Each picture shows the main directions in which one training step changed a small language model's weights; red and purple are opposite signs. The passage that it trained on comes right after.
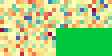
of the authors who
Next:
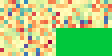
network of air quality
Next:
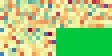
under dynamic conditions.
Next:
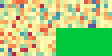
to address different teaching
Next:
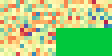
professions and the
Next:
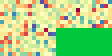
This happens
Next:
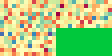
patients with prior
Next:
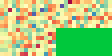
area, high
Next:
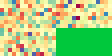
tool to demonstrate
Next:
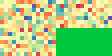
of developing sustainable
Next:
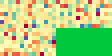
The relevant data management
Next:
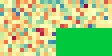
will be called
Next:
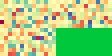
III) would
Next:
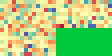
situation is so complex
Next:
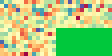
and the presence of
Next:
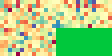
other lands they
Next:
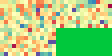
duties include
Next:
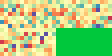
performance Figure 3 shows
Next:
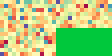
1. Chemical
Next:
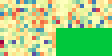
2). This concept
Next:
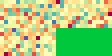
plays a central
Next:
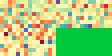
control and experimental group
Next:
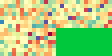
DOB -
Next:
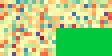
to December
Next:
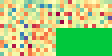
assess their viability
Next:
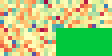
Environ Health
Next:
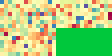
metrics and brand
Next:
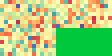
knowledge, but also
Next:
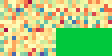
units in
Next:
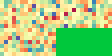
in beef,
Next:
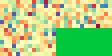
Then clearly,
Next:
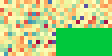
values for the initial
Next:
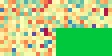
takes place.
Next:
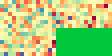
dimensions selected
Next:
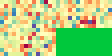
Among all of
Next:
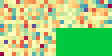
6. Partner
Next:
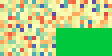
students, were used
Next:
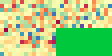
teacher should find out
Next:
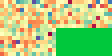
from them. They
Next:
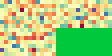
the surveyed area
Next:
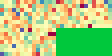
will be specified
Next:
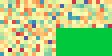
integrating various
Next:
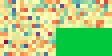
obtain the apparent
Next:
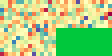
coefficient Item
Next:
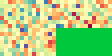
: Resources -
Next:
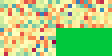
and What Role
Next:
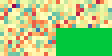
activity or they are
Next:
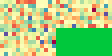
with communication and
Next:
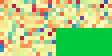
and listen
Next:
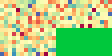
for a deep
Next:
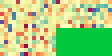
Figure 1 Figure 2
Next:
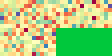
was performed through the
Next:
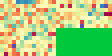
by the fact that
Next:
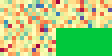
mean rank interest
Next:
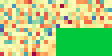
in accordance
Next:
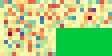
the environment, to
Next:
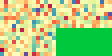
ml water.
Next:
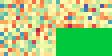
to identify which
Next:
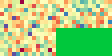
curves for the
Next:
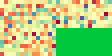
results of biodiversity
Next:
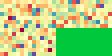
lithology for
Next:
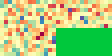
the concept and
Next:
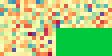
professionally. Education
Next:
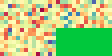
excessive water
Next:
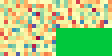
new practices in a
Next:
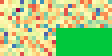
and Children
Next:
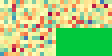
adoption of
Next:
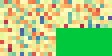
the first,
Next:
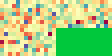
possible for me
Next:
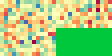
any change in technique
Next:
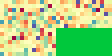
Finland's national
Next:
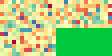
consumed by the
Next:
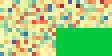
so as to allow
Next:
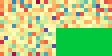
be refined and
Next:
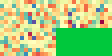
in figure 2)
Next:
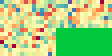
and that the number
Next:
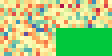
drawings in
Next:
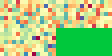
parallel respectively
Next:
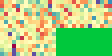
interface that works
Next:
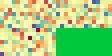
Cycling dynamics
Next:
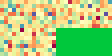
performance. The
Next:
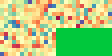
that described possible factors
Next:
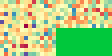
The working system,
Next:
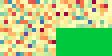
the drug is shown
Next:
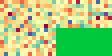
statistically significant.
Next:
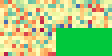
the bulk
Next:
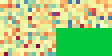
educational, health,
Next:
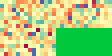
can be found even
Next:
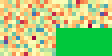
daily pages
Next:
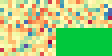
values of G,
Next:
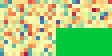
the processor
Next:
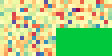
\right) -
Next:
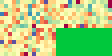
M So Va
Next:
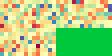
farming experience
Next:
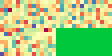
other defects,
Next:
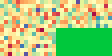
a small, medium
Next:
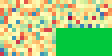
latest in information
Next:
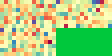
height. It
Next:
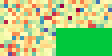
an interpretation of
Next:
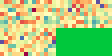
has upheld
